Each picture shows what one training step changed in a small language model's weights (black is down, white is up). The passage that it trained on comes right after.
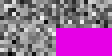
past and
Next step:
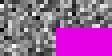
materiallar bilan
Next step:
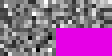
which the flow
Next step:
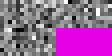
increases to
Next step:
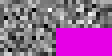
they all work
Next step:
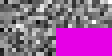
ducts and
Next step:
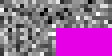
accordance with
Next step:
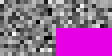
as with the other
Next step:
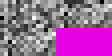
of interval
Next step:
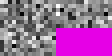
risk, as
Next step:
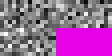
the difference in
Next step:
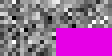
and indicator
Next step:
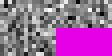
access to such
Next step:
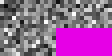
va iqlim
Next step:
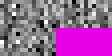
information can seem
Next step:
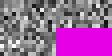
kann sich
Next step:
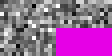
ions to the
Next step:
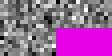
control strategies for
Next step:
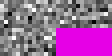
- Pap
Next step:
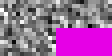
и зданий
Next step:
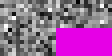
mentioned that
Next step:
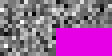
Place &
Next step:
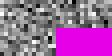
is fully
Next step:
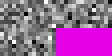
Su impacto
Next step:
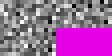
але ж
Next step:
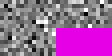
dont deux
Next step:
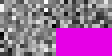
place of
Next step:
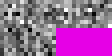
opinion and
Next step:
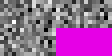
study, we
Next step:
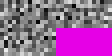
the thermal
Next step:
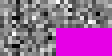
for the development of
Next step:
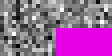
for their potent
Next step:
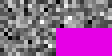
yil bilan
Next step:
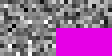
collected from
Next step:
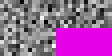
the confines of
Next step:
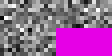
a contribuit
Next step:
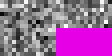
to induce
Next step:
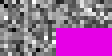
G is a
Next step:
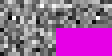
Decision that
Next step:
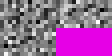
the study by
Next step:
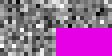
order to be
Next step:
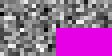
college students
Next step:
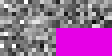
treatments as
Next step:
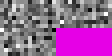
- None -
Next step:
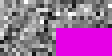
Future is
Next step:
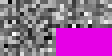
used for the
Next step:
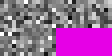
and hole
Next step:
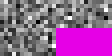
been mentioned
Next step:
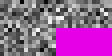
disaster risk
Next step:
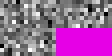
is one of the
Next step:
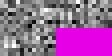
des MCO
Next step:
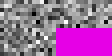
patients were
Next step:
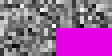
institutions that
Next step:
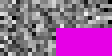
and testing a
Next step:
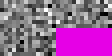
guide to
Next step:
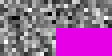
as condições
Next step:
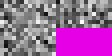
population about
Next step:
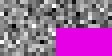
Union during the
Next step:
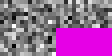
in women
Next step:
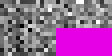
a constant
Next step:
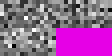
al. in
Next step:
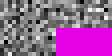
the degree
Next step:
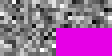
and (b)
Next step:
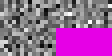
the results,
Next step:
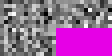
in winter
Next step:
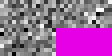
differences. It
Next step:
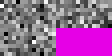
setor de
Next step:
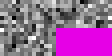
and custom
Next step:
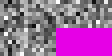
Compound 15
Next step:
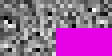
In fact the
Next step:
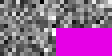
en una de las
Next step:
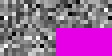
students IG
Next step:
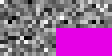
In most developed
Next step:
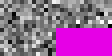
national character,
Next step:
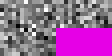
possibility to
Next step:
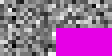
The management and control
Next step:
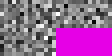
state at the
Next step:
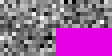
time of the
